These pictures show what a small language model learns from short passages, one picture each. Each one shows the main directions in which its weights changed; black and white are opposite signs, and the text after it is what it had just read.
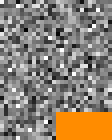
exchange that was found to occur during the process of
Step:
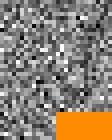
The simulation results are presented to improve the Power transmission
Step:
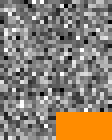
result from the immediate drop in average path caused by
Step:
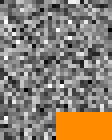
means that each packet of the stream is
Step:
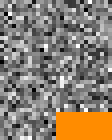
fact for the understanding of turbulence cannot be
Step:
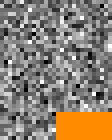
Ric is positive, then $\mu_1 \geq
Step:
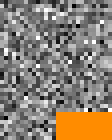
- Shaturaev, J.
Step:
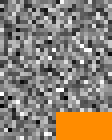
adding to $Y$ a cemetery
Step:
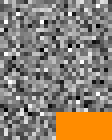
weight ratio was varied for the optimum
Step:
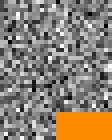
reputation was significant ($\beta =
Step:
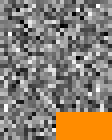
and national development: the case of the University of the
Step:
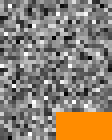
\pi} \bZ (\varphi, \theta;
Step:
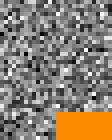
\ref{fig:12con} gives rise to
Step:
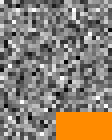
Cesarean Section (9 were for fetal
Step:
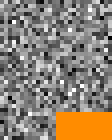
This ability made CDC able to capture
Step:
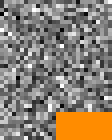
\text{ as } b\to \infty ,$$
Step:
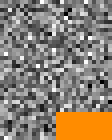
= 2 = O(1)$. The assumption
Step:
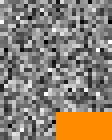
result is a F{\o}lner condition for the
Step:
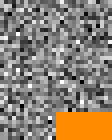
of composition, is a group which is lattice-ordered
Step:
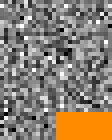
themselves are no longer completely
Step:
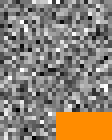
listed in Table I. This means that through the
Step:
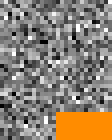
times. As there are limited studies available on age related change
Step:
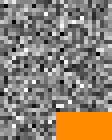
next one line, with an acceleration factor of
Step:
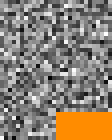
positive roots, denoted by $m_{1},
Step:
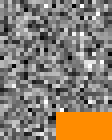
as homogeneously and evenly as much as possible to
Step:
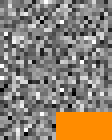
realisation of the parts of the second
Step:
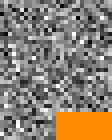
\geqslant 0$. Its Binet formula
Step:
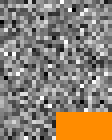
via a saddle-node bifurcation.
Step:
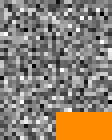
sodium periodate in acetonitrile
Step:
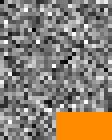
\end{eqnarray*} recovering the first row
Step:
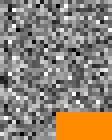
and a realistic black carbon source inversion problem
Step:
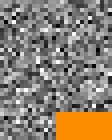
between non-adjusted coefficients of determination.
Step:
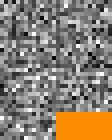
the proof of the lemma. $\square$
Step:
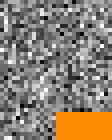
the Taylor expansion above. The reason is the
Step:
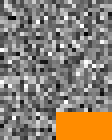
economic performances of the state. They further
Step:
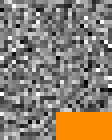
be normal condition. We placed the different locations of
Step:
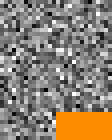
used the chronic kidney dataset where individual
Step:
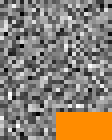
to cities at different latitudes.
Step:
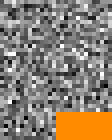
GF/PPS laminates with various fiber
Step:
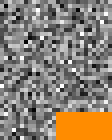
as short-term management of psychotic
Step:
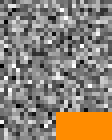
(DLR) GER Michael
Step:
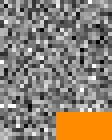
generalized assignment problem with routing constraints,
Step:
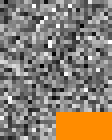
upper facets of $\JG$ can be
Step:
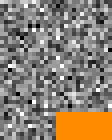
kernel $\Lambda\neq I$ allowing us to
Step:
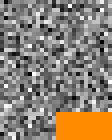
-a\right) I$. Since equality
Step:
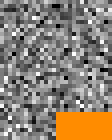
desorption of clay-bound dye by
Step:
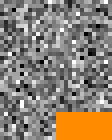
have become the main data gateway for the
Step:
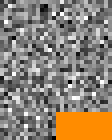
an idempotent $e\in R$ such that
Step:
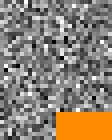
Assume $I\sbst A$. Then
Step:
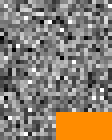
some people want to travel, others need this
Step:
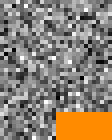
in the fresh mortar as
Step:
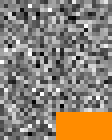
Another of its characteristics is the abundant presence
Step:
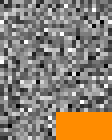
be useful to derive radial symmetry results for
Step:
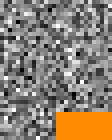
is a recurrent alternation between active
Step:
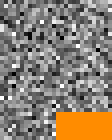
Li Q, Zhaomin W, Cai Y,
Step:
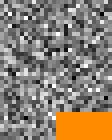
the state witness more and more alarming cases
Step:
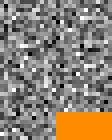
connectedness) for the family of the twistor
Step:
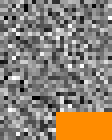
of commodities is done timely to
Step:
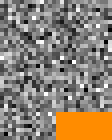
A L C designed the experiment. S H ran
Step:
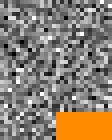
-th resolvable path out of M available
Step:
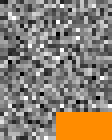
be associated with autism were excluded.
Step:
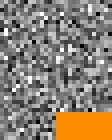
coefficients. This method was adapted for the logistic equation
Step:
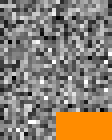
Mean Diameter (cm) Mean
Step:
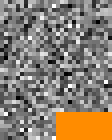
Medical, Lord’s Anal
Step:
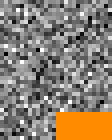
between the human world and Nature. The literary world
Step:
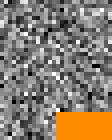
all the EAAs will be required in order to
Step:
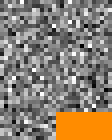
AlereInc, USA was used in this
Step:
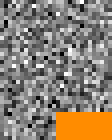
considered a valuable contribution to the evaluation of teacher
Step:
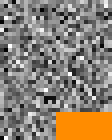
ones. This is not, however, the case of
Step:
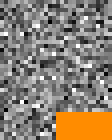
bounded away from $0$ and $\infty$:
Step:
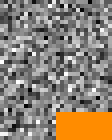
results, opinions, conclusions, etc.
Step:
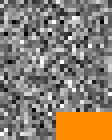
set is well-founded he is then able
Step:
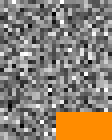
PhD studies, I'll need to learn more
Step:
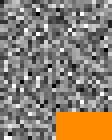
have been many studies on the design, application and future
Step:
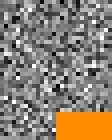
unit sphere. We show that the order of
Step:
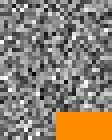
F(\ba,\bb)$, the quantity $$
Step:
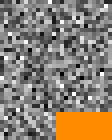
emerges as the best-performing algorithm,
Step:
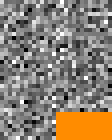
\dsp\hphantom{= }
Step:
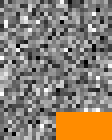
section). Thus for any knot L, successive
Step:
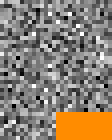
a $2$-set of type $1$. Call
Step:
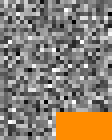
& \downarrow & & \downarrow &
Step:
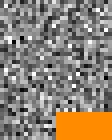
these characteristics by supplying a fraction of these
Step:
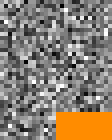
or a major flowering gene, and otherwise
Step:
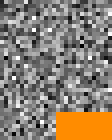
documentary sources; something unknown or
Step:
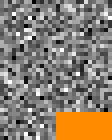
world, and the purely theocratic form
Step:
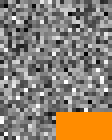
a history of early spontaneous
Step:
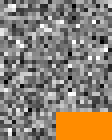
from $E$ into itself preserving
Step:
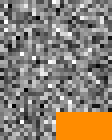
underutilized and require more investment to
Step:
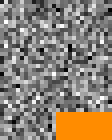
hours increased over the period to 60.3%
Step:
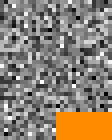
direction, we know that hardness of factoring implies
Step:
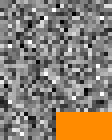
in Politik, Wirtschaft und
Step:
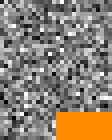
S. Lee, “A method for
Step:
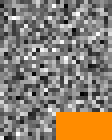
< 200$) are described. The fin dimension of
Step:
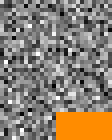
fortified camps, chain mail
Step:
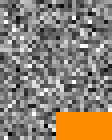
been the case with us, had we not have available
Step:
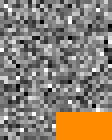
procedure. Q&A session: Slides
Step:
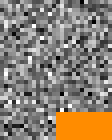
i.e. $\exp(ipx)$, there exists
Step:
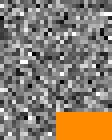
$e$. Thus, Lemma \ref{isom}
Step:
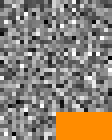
excess ethereal diazomethane I
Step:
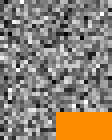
Delivery Ratio (SDR). The
